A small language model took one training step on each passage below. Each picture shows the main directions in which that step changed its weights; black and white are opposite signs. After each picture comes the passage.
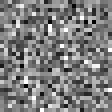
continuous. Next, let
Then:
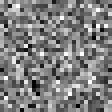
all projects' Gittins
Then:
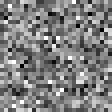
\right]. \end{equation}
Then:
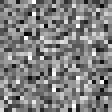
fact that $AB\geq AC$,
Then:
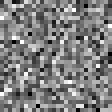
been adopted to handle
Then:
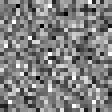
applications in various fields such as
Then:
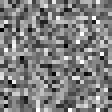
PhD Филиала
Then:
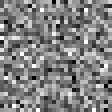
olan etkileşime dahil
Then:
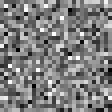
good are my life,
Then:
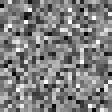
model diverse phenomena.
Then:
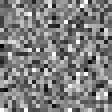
and $d\ge 3$, which implies that
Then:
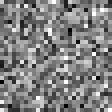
by non isolated boundary point of
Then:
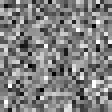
традиция было
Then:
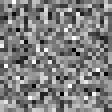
pasado-presente mediante la
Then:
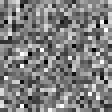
of a single variable. The definition
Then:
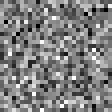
real data from Ghana in
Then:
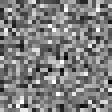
G_q(\blambda) :=
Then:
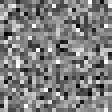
for the rest of this subsection.
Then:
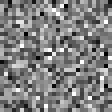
the general $\mathbb{R}^n$.}
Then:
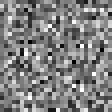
anstellen, welche
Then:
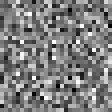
and $m \geq 3$. Then, it
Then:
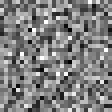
condition (GSC) of the model and
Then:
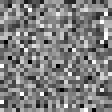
é no sentido de que as
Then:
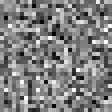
boshqoli begona
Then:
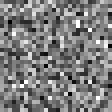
$\varepsilon \leq \varepsilon_0$, we
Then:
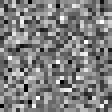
H)^\intercal$. Thus,
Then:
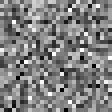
qildik, yurtning
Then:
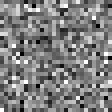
instance, we can add a
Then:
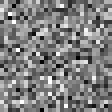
dar într-o
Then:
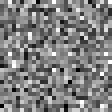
opportunity to discuss
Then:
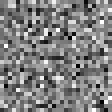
proof of the first main result.
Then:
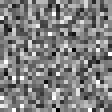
bamisoli so'zi
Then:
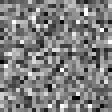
únicamente aquellas
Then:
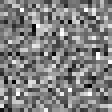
in our applications $M$ will
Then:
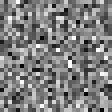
of a stratified map it
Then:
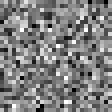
النص الكامل
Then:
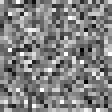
given $\ep > 0$ a
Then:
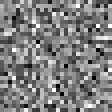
parameters $q_{i}$ is a
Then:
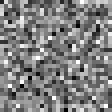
WORLD" IN A
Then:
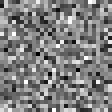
$L/K$ be a finite
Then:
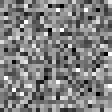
В.В. Радаев
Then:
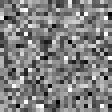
weniger als 30
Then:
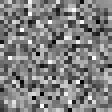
xabar beradi. Bu
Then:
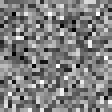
\gamma _l = \max (\alpha
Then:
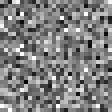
\oplus (\oplus_{\beta \in \Delta
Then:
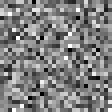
initial condition is therefore composed of
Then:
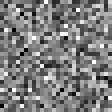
\item $x.\nabla V(x)
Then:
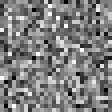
verilmesi gerekir.
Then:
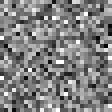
b_x c_y - b
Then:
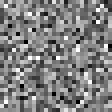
$\langle [a,b] \rangle
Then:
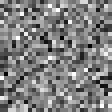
a demografia e o
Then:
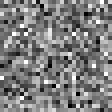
helix. These distributions were
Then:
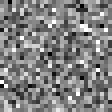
mudirigacha bo'lgan
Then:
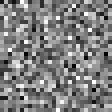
bantuan yaitu 0%
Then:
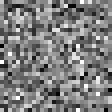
derivative of $\pi_d$
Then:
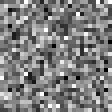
tashkil etishning
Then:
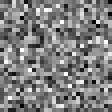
formation des enseignants.
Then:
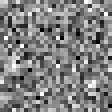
It follows that \begin{corollary} The
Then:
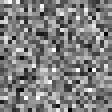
сфері вищої
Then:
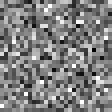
and its impact on social
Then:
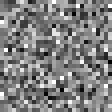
the $R$--linear action
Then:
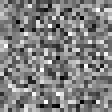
categories: Variance and
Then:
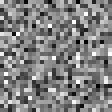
tenaga kependidikan)
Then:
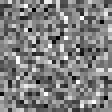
ont montré la présence
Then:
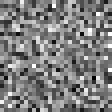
an $s$-coloring of the
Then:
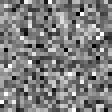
mengajukan kredit, maka
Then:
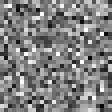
answer this question. If
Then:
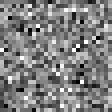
دادیم، نه
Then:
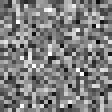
the final topology induced by the
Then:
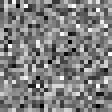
реєстрацію ДК
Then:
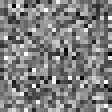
janrlarni o‘z
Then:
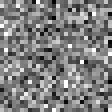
commutative $R$-algebra
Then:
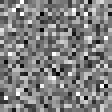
equation $$\frac{\partial}{\partial
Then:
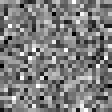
on $\Lambda$ from the
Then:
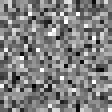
leaders – Evidence of
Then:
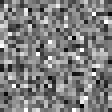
we have encountered many
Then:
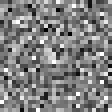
Q_v$ associated to the vector
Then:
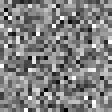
is \begin{equation*} \xo{
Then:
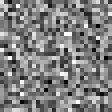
musicale contemporaine.
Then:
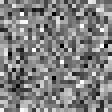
$\lim_{m \to \infty}
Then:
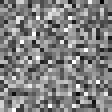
Korxonalarda olma,
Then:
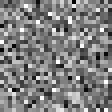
indica que o marketing
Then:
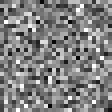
mercado (definida por la
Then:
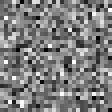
N_n(\Pi)\) be the
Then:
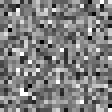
branch of order $i$ of
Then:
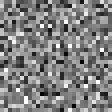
la demanda de agua
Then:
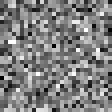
will consider the following two questions in section
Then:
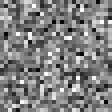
muhim ahamiyatga
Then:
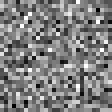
analisar a coerência entre o
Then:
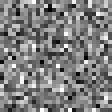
the objective $F$ defined by
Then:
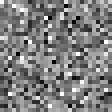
huzuridagi Axborot
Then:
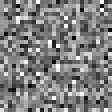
P} \newcommand\Co{\mathbb
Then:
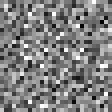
‘zgaruvchan bo
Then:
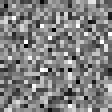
ini dibentuk oleh
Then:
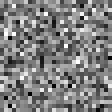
useful, compendium of
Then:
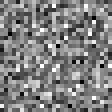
of the form \begin{equation}
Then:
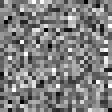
$J_d$ is unbounded
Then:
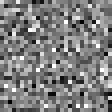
грудной аорты и
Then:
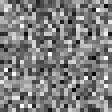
Julia's Lemma $\phi (H
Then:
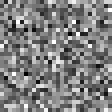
április [2] A
